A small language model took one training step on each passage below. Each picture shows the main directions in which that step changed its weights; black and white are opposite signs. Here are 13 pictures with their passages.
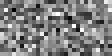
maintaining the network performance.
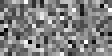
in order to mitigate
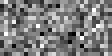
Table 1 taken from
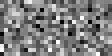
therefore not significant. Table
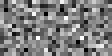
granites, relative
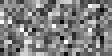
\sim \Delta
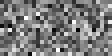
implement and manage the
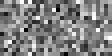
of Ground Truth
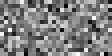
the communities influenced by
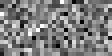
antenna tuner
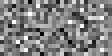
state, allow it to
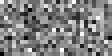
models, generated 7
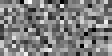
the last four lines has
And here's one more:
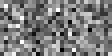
management. References :
